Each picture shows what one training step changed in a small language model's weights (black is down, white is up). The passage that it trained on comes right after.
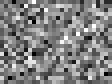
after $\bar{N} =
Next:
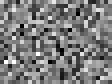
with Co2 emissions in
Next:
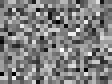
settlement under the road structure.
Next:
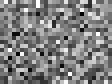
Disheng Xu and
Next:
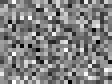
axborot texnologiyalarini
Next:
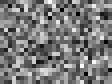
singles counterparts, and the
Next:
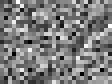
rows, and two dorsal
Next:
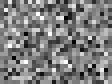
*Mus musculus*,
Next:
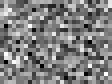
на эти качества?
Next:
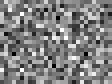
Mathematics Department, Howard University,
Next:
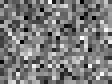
de mango contienen
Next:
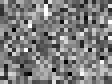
ta'sirini kamaytirish
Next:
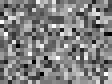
node moves in is a
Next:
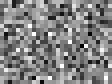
studying the geometry of the solution in
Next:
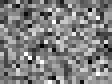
asasi manusia,
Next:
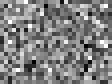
pangan yang bernilai
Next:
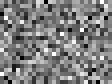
is being practiced in the
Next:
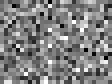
языку. Одним из
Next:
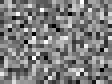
ularning o'ziga
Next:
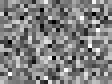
pedagógicos, a
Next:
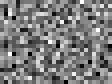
proving it to be true is not
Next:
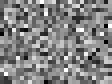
or other advanced methods to ensure robust
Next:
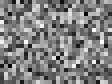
predikativ 2 komponenti
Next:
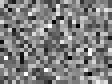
the collecting duct via
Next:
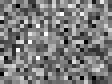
A. Peteanu and
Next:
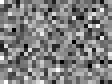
by Hitler but rooted and
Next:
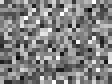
embedding $\tilde\theta$
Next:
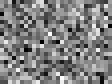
the costs associated with producing an additional
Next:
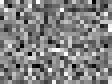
within time slot t . A
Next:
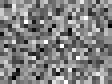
in the advection-diffusion setting
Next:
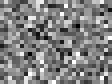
отрекшегося от
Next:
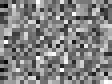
However, the lack of financial
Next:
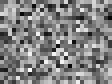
development. Changes in the central
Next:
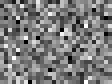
no clear reason to believe that in
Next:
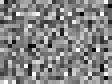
también aprobado por
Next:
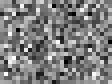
vida, destacando la
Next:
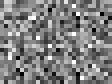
сонливість і
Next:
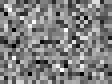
the academic and professional development of
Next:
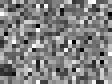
Agar baholovchi
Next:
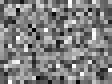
In fact, we have applied this method
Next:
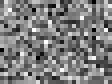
академія СБ
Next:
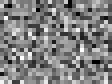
greater part of the survey respondents agree
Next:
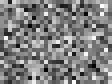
IPPC (FAO),
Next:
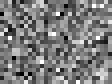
the decomposition in the Fourier series
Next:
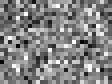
engagement in WP7 and
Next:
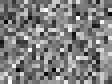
model for the 21st century
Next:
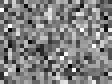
ventilation, and carbon
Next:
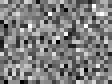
por cualquier estudiante
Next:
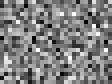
determine if they have assimilated
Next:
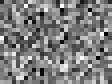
$a \cdot \alpha =
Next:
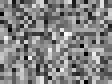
the behavior of a family of
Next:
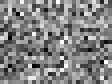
$v$ and $w$ if
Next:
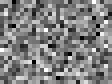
were identified as job conditions during working from
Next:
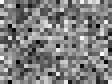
among young children in Indonesia.
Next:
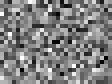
Mode I tests, the increasing content
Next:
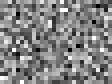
satisfaction of needs arising from the
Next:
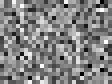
di dibattito e
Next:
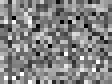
- Stronger alignment of
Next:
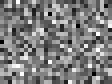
the detection of GeV-scale
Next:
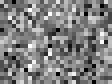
размер и т.п.),
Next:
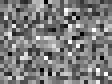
\}, \] we see that
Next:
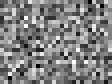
threedimensional cone. They obtain
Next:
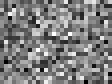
tizimining mustahkamligi
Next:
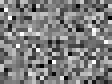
to be monitored regularly.
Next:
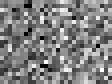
за формування складових
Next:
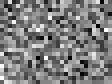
2020, ICE was first
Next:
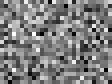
que intervienen en el
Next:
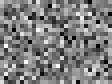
are becoming more severe and
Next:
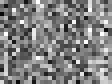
that paper. The proof there is sufficiently
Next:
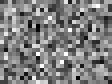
of (convex) cones
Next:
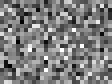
bergsoniana del
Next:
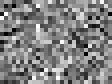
We also assessed the performance on
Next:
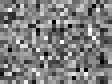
sequent. Then we define the size
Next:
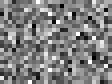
that observations, for example, species of
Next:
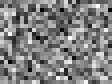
amount of knowledge of the student; -
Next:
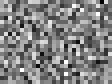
\label{rkS} Even
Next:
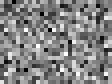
es ajena a estas
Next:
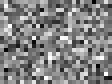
ajuste entre proyectos
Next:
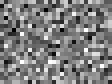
not found in Dutch,
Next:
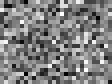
Abuse.* 1. Introduction The
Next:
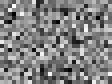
se encuentran a unos
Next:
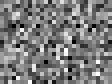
système de la veille
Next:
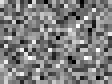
let \begin{equation}
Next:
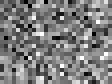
form part of a basis of
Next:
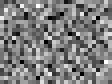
considered an important link in the
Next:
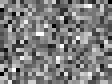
of the logarithmic
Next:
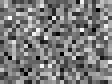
allocation in tertiary
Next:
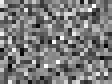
such that $\phi(m)$ and
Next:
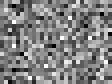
physique à un
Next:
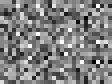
nursing profession.
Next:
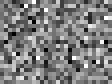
$\mathscr{D} = A
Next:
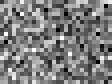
if and only if $w$
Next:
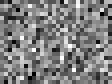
dotsent v.b.
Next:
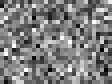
ekologiset että
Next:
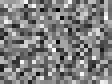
the retail price based
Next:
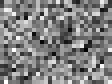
линии передачи)
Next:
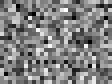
для реконструкции
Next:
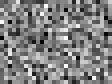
может быть много»
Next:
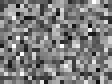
that establish useful statistical properties of data samples
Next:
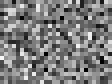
paralleladministraties. In
